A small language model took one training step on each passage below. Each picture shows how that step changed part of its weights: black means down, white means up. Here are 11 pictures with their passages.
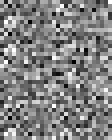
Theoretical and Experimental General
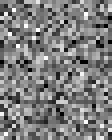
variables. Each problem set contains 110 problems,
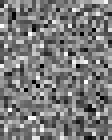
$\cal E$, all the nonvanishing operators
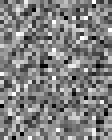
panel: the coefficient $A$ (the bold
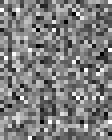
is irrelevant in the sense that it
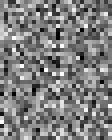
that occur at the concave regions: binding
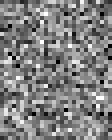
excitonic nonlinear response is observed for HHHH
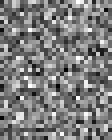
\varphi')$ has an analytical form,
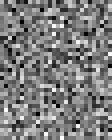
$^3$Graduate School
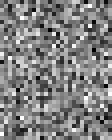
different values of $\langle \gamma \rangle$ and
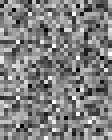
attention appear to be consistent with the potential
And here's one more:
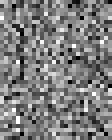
image-guided thermal ablation of
